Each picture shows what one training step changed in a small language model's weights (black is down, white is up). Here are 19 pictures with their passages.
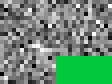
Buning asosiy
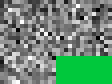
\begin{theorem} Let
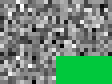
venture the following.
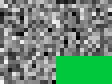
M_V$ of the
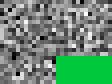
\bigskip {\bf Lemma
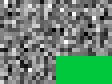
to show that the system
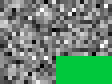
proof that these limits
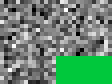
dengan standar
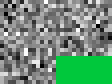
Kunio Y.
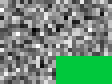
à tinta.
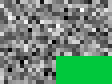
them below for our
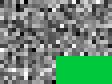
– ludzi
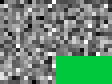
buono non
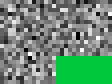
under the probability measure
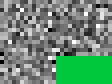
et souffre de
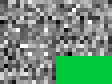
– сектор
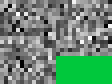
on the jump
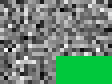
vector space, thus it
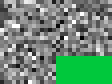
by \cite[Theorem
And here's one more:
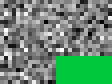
Angabe des
